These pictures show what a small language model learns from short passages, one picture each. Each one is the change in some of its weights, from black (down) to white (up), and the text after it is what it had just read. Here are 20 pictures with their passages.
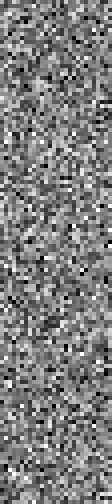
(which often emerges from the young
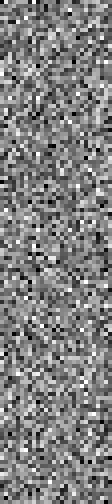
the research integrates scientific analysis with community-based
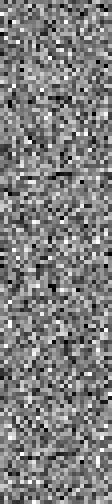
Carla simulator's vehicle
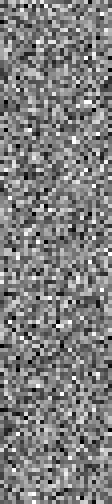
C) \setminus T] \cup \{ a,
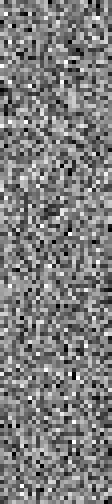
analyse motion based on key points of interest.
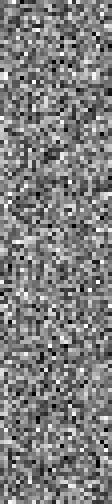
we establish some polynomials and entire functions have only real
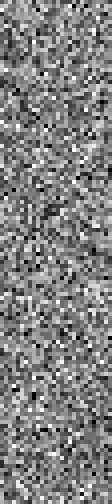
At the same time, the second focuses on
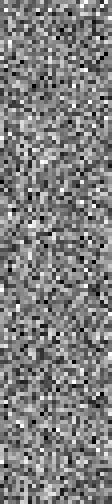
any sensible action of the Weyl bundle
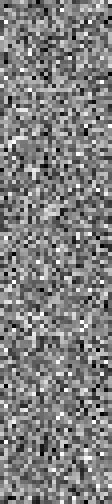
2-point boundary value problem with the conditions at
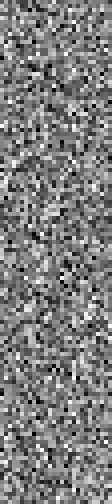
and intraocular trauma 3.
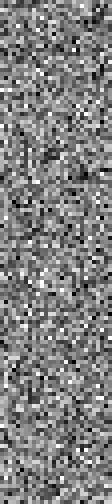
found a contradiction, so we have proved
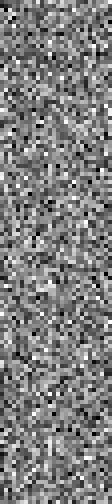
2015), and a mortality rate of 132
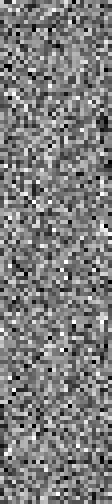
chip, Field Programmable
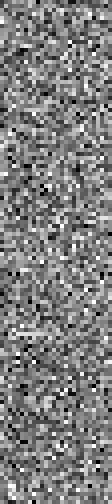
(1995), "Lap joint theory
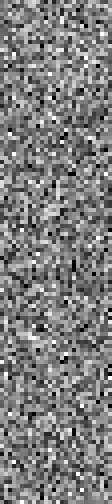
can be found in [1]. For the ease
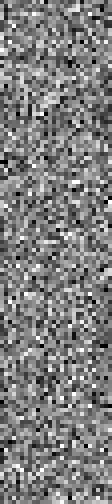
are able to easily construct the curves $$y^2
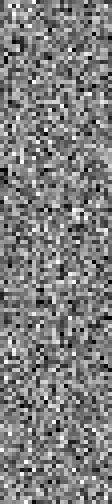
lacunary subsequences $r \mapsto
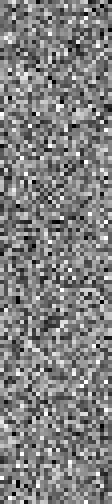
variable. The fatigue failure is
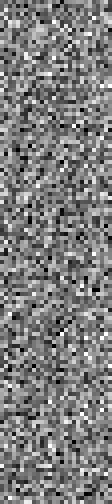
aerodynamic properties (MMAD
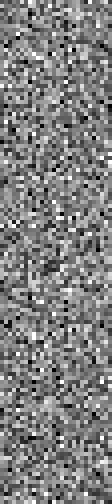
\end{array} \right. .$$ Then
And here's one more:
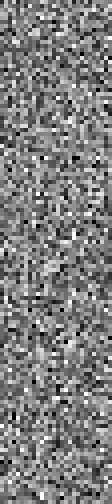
- {\partial^2 v^0\over
